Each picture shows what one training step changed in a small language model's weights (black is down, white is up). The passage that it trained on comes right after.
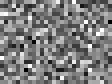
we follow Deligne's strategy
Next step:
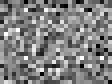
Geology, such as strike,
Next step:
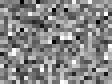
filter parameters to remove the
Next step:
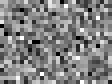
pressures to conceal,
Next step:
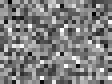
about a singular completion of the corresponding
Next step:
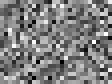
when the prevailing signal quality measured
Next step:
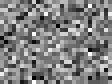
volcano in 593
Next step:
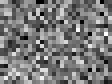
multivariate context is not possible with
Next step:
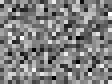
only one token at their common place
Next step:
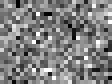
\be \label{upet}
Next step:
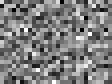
concern in Piya. This
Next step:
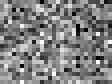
economic power as such” (LD
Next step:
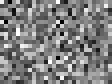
results and compare it with final
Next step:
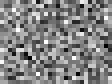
Bulgaria 4 J.
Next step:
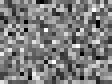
different methods teachers can use to teach
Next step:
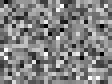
others. Just like with critical
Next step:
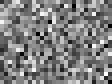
(Figure \ref{ccc}).
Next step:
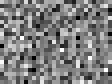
would like to thank Bob
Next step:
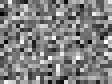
on the family of sets which are
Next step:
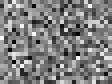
2017), the clusters
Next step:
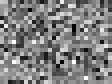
dissolving DIH in
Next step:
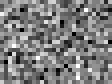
the following points to indicate that
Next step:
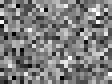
were processed for western
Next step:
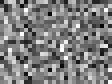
low-, intermediate-, and
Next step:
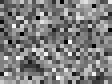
Editor, *A Concise
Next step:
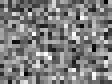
fast travelling trailing
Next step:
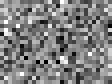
Autonomous driving has
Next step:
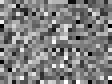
to clear invalid routes, their
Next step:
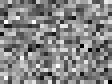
the data obtained through the questionnaires.
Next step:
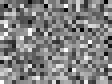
= 1$ are defined for $0
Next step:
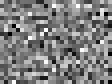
coefficients using the nodal diameter coordinates
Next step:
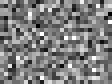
executed next to other applications running
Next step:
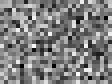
claim of the theorem says poorly that
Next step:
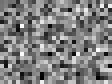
PROBLEM To compare the
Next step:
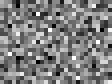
the \emph{S4 formal
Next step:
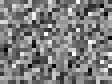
Reinhardt domain $\tilde
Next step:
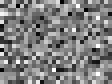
was used to observe the elemental distribution
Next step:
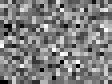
the mean (blue solid line), the
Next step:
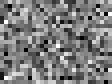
for example, plants inoculated
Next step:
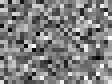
plant and animal life. -
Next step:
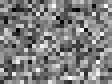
funds will be utilized towards the
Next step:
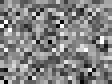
and risks, and develop market entry strategies
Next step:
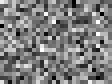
a present-based "What is
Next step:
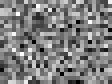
can also be written $\varphi (\alpha
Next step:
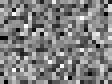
they must decide whether each presentation
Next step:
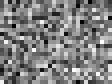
element of $H^1
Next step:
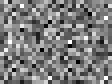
2024). Culturally, they
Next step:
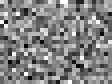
and geographic proximity to
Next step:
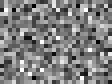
hand, when the production function is
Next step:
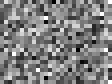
by the majority of quantum chemistry
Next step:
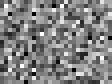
37B25. {\em Key words
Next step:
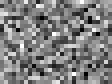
is determined by the one-dimensional distribution
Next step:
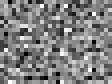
main source of examples of cocycles
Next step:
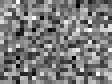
To widen the ESW of
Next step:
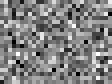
subspaces to nearby points of
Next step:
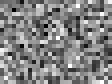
symptom of this pathology. The
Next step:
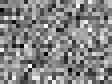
form of $\g_2$, namely
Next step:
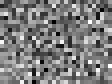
target manifold. As we shall see,
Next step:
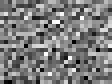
inequality and the Lipschitz continuity of the
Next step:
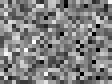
more regular singularities. All the extra singularities
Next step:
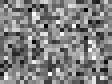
D.E., Martin,
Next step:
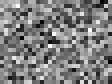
Triggle C. Increased
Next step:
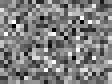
voltage regulation. We assume that
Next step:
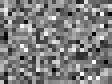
digitization. Furthermore,
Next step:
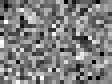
third, and fourth harmonics.
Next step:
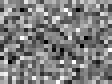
such a way that the characters
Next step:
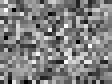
reflective abilities of students was seen
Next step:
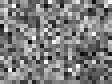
nasal packing was done after
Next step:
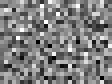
proving the two inequalities separately,
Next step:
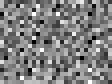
0.29 stakeholder 6
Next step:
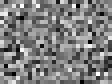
of ~ 850 °C, contact
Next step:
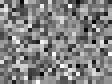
soap manufacturing companies in India
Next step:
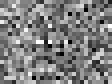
The cotyledons were
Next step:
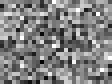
$d$ partitions the rectangle
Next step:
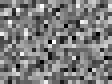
prove the translations of any of the
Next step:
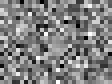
power plant fleet data is based
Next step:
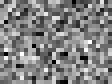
for seed germination, seedling
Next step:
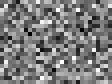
among LGBTQ+
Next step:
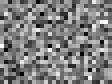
DataFrame is populated if
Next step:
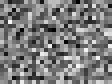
goals of open science and respect the dual
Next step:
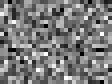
complex structure on the manifold defines orientation on
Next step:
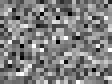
learning since a more considerable family income
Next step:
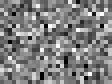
\item The set $H$ contains
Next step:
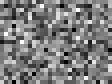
following we describe its defining polynomials and a
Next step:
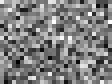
a preparatory result, expressing the
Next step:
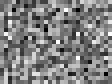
assume for the moment that,
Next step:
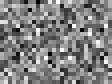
Work Life Dimensions for
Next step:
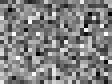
Assurance (TPG C
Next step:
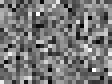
issued on 28 April
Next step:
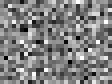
Physics-Informed Neural
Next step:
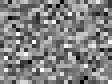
the equality: \begin{equation}
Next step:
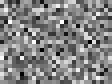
losses through envelopes, and
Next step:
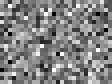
to be \begin{equation*}
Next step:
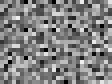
defined by the project objectives, the focus
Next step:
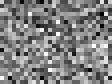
measurement values obtained in Area 1 and
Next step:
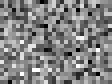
real public health problems affecting many
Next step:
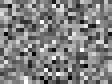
soon able to walk more
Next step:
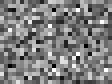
Italy (e-mail:
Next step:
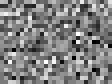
we can perform a projective transform on the
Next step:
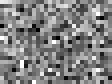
awesome conceptual power,
